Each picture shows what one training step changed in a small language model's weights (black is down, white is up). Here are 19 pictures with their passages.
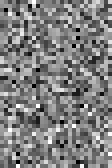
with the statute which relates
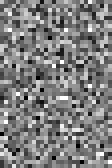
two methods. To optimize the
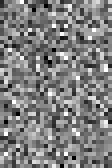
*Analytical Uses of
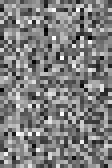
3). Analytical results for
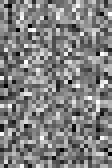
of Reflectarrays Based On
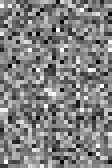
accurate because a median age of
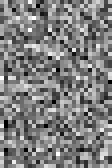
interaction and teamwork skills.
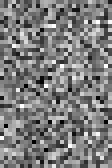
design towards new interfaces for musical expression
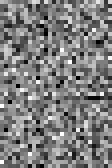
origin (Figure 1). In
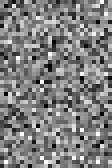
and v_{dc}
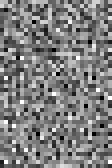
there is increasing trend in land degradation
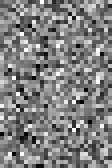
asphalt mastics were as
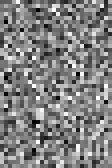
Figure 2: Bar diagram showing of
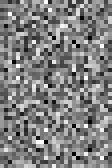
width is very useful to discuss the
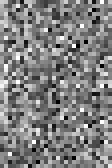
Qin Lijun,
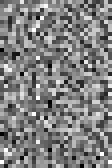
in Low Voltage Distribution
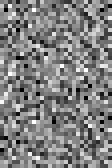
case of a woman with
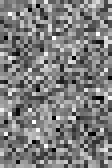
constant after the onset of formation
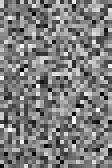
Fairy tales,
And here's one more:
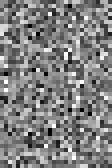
untreated Hashimoto
